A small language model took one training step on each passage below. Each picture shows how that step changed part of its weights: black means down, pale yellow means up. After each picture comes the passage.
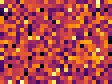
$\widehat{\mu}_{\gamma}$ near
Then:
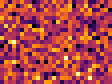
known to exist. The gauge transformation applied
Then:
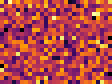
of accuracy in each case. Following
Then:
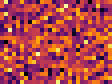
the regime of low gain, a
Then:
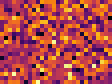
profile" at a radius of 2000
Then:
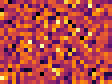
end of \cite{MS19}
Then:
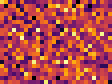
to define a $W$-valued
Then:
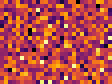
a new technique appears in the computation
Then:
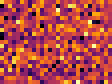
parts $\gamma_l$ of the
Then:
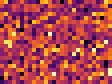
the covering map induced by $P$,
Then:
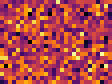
z^{a}}\widetilde{\varepsilon }%
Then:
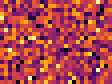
monotonically increasing and dominates at
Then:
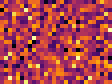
the main result of this section:
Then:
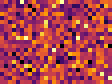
regardless of its ellipticity or
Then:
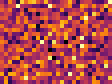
phrases:} Nonparametric
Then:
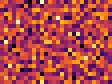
previous work in \cite{us},
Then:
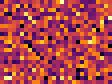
deriving effective relationships between the
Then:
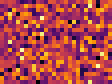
\underline {never}
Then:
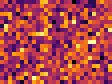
for our sample. We applied
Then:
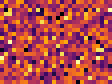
locus in $X$ is defined
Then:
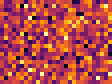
underlying global game state. \item
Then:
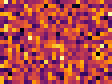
on this bar are considered as
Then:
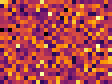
\ka \left[ R -
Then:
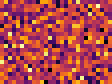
the asymptotic behaviour of each column.
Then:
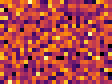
the lensing effect will be smaller for
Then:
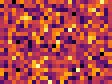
associated with *k*-space
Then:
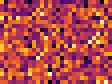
they have no corrections of order
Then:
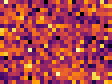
35 \,\Msun$ has been
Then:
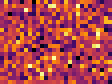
complex numbers. The object of this paper
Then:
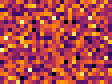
delay execution and thereby increase grain
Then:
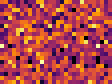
that for all $\Gamma, \Delta
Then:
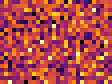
$M$ is orientable and
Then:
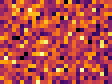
$SKA_1$ that
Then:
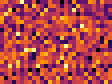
scan can go up to
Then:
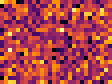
have taken any prior courses on
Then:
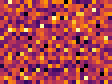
$x\in G$ has the
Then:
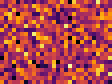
\node [style=none]
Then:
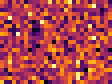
and in quantum metrology
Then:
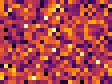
four plea lines then degenerating
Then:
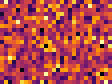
hypergeometric series have been used in order
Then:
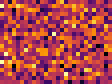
a black-box model. We expect
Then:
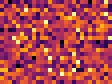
of Helmholtz equation in
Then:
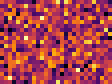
\begin{definition} The module of
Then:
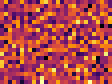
the squares are surely not
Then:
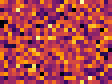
that models a channel with memory, and
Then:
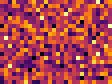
(where the base equals 2),
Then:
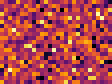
mesh. The topological properties are preserved
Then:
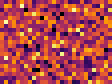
Gram--Schmidt algorithm was however
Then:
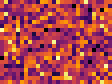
the additional Riemannian structure due to the presence
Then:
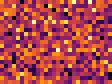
world-sheet defined by the
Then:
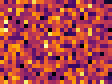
\end{itemize} {\bf
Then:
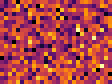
Six characteristics of software quality model are
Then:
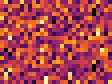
WORK We described
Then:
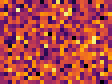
describe the dynamics of magnetic storm by
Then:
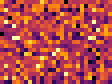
U(1)-invariant XXZ
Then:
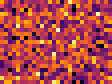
been solved. We note, however,
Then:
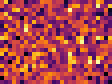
that the power factor (PF)
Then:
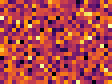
terms L4$^{\ast}$ and
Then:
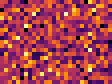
that one needs only to sum over the
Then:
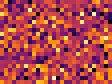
rate has a minimum as a function of
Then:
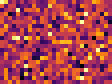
see that the sum rule for the change
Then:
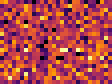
\emph{exact} result is\[
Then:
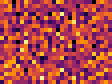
the technical definition would be still valid:
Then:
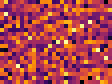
the existence and uniqueness of problem
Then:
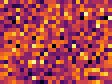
successfully avoided to address in fully
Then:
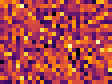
the datastores are able to
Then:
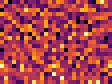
of the images of the two components inside
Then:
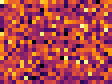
vertical one. Since solitary waves
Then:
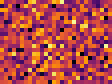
establish a criterion to determine whether a module
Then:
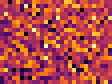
image of the braid group of
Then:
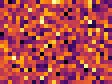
The paper is organized as follows.
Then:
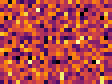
$R$ is unitary since
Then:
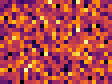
we obtain $\pi_1$ by
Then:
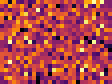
$R_t$ has uncertainty distribution
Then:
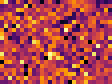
/ \partial y$. Again,
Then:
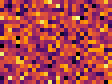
correlations between a fermion and a
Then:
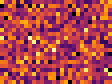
when $\mathcal{B}$ has equal
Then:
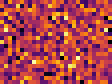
in this way from some pair
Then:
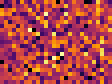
is meaningless. One can thus only
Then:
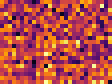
by the atomic electron structure,
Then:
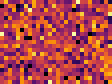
Let $\mf G$ be a
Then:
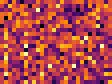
$x^0. $ Perform
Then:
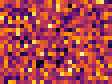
one particularly simple primitive basis which will
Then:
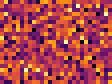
the $H_i$ comes from
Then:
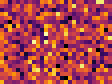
and the end of phase $i$.
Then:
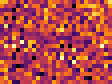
findings confirm the statement
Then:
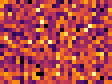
not only constructed for the sake of
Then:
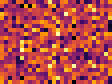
mean curvature flow, the evolution of a
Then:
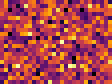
If learning about the control arm from
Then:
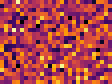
the companion helium star can
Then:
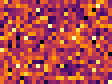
a Leverhulme
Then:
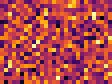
process is a lattice one; second,
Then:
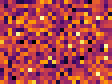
we infer \begin{equation*}
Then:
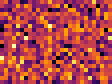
and a functional calculus approach to
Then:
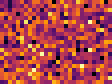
density and the suppression of
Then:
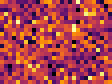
our definition of a decomposition map
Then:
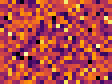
for all $ l \not\in
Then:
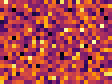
any fractal point $f\in
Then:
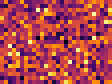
No adaptations are required through the different
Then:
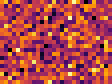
equispaced suspension points
